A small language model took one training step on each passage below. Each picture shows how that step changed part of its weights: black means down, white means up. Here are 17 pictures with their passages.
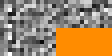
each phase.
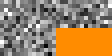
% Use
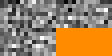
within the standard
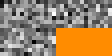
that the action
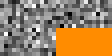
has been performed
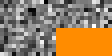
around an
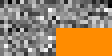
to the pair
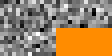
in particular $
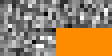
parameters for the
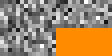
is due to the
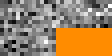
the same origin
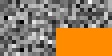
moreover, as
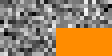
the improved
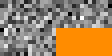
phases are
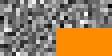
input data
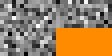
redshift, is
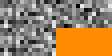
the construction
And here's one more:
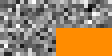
of sources.
